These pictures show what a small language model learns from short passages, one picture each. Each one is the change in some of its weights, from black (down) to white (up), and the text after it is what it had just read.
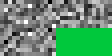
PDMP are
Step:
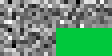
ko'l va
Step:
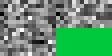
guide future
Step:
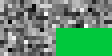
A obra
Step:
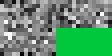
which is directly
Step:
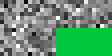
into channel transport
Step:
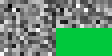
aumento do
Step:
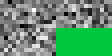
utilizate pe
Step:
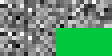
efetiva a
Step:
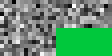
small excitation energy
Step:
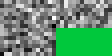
of Economic
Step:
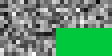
to set the
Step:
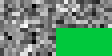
Then in
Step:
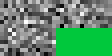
for conducting
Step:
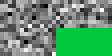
reduce the number
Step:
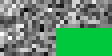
evaluated in
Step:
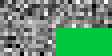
the finite size
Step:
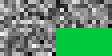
incidencia y
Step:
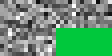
más complejo.
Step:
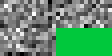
scales as
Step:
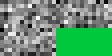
shows that if the
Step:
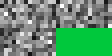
os interesses
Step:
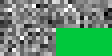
a given image.
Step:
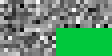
7 ta harf
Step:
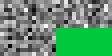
da IU,
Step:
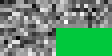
obtain the BS
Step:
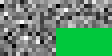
de poca
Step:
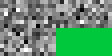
an interval of
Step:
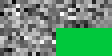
achieved. We
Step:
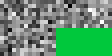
Hya). The
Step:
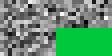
our model. In
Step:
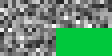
at the ac
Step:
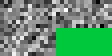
up to five
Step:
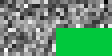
the position of
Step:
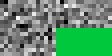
$. We have
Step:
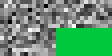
t$. This
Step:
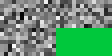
gauge invariant
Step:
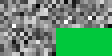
from the 22
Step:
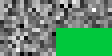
now has total control
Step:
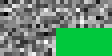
to perform the
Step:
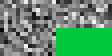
obtain ${\rm
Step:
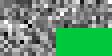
das instituições
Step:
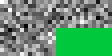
to acoustic
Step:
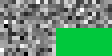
solo si
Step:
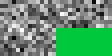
configuration. We
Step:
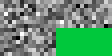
i indikator
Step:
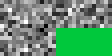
added to
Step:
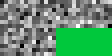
figure, the corresponding
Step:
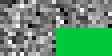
seen from formula
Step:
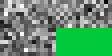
is not important for
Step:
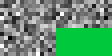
energy relaxation
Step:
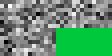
present work. The
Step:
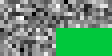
Har bir
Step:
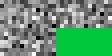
же с
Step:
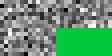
de reforma
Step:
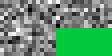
partir de
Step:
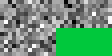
que si elle
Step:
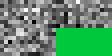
higher voltages
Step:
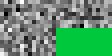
un baremo
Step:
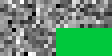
evaluar las
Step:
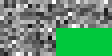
time sequence of
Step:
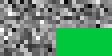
RM grid
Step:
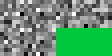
effective rho
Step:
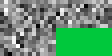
driven by
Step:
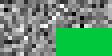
основой или
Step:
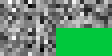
essas necessidades
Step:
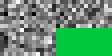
do Ensino
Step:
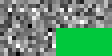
{or} by
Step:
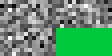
orientation with
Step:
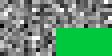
таким как
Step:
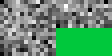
that is not
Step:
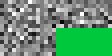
aimed at
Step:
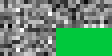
with an output
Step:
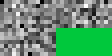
indicates that a
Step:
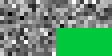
e realizamos
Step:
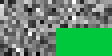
as accurately
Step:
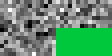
unlike the
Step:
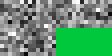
resultar em
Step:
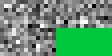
a) one can
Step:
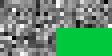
Commission on
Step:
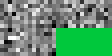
noted above,
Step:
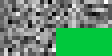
complexity of
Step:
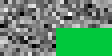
LO and,
